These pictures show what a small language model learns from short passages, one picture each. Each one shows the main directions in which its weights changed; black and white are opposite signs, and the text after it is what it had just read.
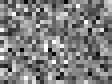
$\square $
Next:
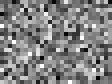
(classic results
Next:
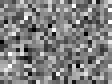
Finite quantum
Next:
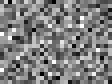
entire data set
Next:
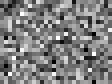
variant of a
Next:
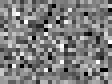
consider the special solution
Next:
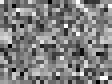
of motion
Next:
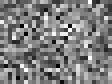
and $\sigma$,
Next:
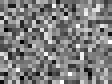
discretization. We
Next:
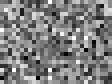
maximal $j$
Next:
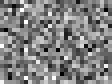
special cases, we
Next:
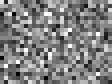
three-dimensional example
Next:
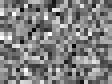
is square integrable
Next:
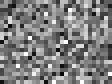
with {\em
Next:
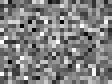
in the construction
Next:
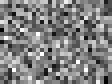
$i$ large
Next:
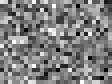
$\tau \in
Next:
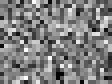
the main result}
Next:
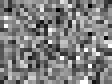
product, every
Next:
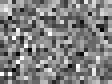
of the continuity of
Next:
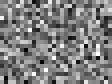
the definition of a
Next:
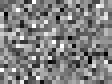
program is based
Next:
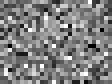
and that $\delta
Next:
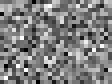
is finite for some
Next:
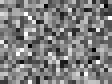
denote the Banach
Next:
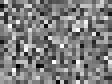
test case was proposed
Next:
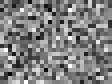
to obtain property
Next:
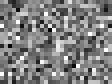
use the corresponding result
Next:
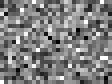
important role in
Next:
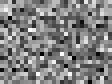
of dynamical
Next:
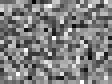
is defined in
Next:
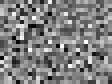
unique continuous solution to
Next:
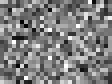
connects the general
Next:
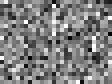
which show that the
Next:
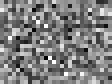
actual samples
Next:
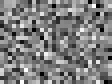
functions. Using this
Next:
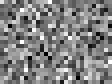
just defined. The
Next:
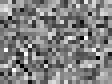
of the two finite
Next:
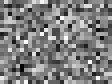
we infer that
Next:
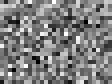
were, the dimension
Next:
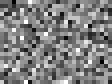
proof for the ring
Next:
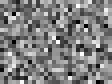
simplest singular elliptic
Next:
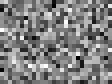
show that for any
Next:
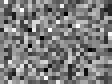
groups with specific
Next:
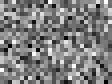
symbol $K$
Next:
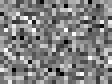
connected components. One
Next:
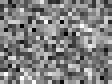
in range. We
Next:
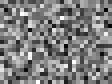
use radial basis
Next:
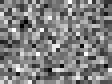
be both determined
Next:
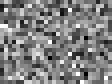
do not induce
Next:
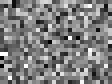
recall that we do
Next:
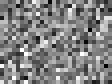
the other hand if
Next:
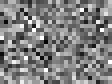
finite error.
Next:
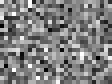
in the stated
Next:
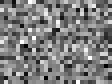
easily verified)
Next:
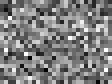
of a finite
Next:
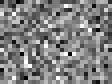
and furthermore if
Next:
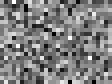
and quick convergence
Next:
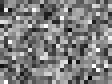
that we discussed
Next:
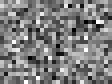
set, implying
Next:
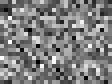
of $\Delta$
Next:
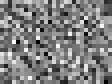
$n$ variables
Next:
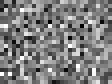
statement about the
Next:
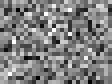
\eq y
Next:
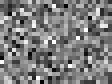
variable used to
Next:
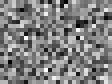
type, with larger
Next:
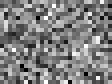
pressure and
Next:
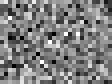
$\tilde A =
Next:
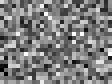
vanishing value
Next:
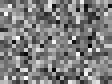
The topological spaces
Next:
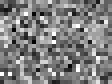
field of the
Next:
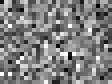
and the second author
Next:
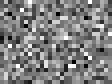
complex expansions.
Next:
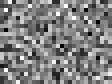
we explain some
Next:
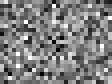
which may also require
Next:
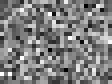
equal to the
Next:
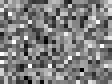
that can be
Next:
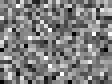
the present work we
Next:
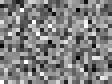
used the convention
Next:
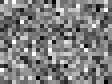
side $f$
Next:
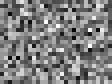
reasons in this
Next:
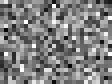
which is a cone
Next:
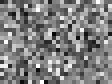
The results indicate
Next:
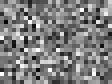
finite groups is the
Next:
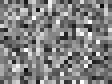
\\ \hline
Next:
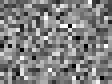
and the Gauss
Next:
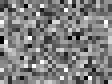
figures in
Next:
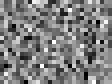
a map \[
